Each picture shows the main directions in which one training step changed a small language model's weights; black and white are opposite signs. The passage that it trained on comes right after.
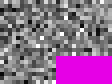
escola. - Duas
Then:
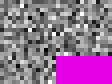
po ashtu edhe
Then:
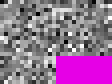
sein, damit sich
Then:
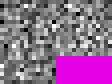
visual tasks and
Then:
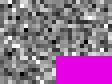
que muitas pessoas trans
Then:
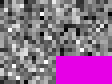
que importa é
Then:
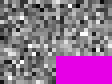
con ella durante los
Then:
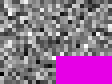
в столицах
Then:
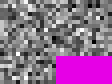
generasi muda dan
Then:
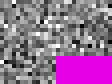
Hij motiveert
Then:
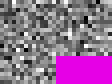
Tadqiqotda arab
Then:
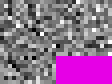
samaradorligini oshirishda hal
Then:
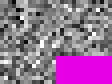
Respecto de la
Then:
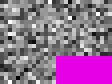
Chen, T.
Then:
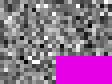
soʻzlar har
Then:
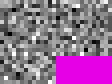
idade avançada
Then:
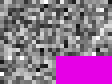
plano do passado –
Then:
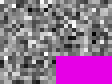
навчання) мають
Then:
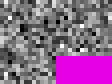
identificando causas e
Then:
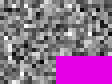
by objects in the
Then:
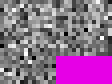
что особенного в
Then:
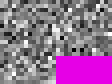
сучасні вимоги
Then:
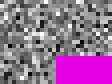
u fermani rivojlantirish uchun
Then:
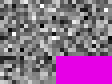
oladi, shunda
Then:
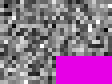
somos animales
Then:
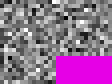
puede ser realmente
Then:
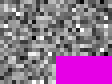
Reserva del Perú
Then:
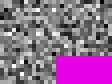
Perubahan dari
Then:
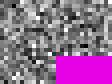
pessoas com alguma
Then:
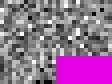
nicht – wie es die
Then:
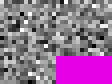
se detiene sobre el
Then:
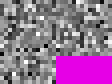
tizimidagi farqlar
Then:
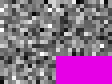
qui portent sur la
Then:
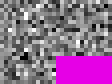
про падіння
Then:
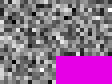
jonlaridan ham
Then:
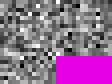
que respecta a las
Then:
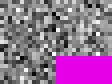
di rilevamento si
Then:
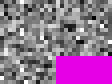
que se deben comparar
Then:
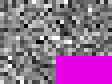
R., Munir,
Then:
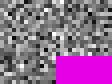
25 йиллигига
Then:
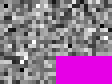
в характерній для
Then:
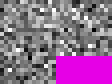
OF THE GIRL
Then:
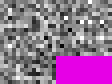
ekanmiz uning
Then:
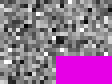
la llegada de los
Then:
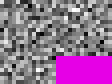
berishi lozim.
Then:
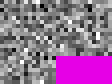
va taraflarning
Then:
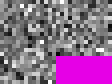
jembatan kecil
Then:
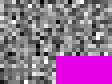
совет қомусининг
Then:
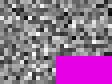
dapat menyebabkan
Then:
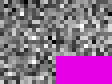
da poliomielite
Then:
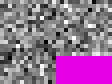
Impostos Lucro
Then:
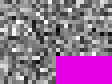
irmã nossa,
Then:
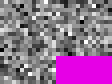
spreekt wel
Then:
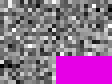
Yani koyun
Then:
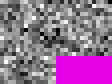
badiiy meros sifatida
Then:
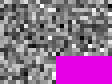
oladi. Pedagogik
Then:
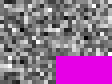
o'z ichiga
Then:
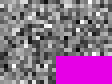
обосновать и
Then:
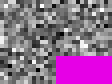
comportamentais ou
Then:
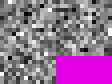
у регіоні
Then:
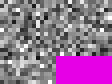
en *Revista de
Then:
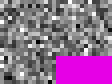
quatro alunos
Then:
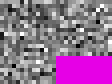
docente debe estar
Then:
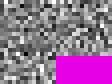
доля детей в
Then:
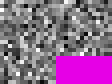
ao lado ou uma
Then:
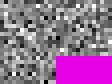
control serológico
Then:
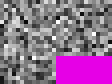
düzenlenmiş ve
